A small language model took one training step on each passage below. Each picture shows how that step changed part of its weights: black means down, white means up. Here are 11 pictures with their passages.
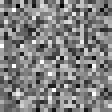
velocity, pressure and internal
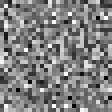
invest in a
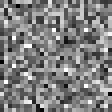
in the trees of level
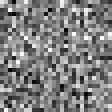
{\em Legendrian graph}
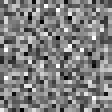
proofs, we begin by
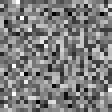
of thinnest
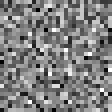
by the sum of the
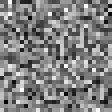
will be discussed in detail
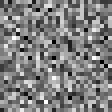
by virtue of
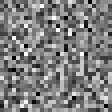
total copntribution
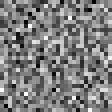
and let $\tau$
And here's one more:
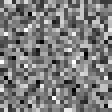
let $P$
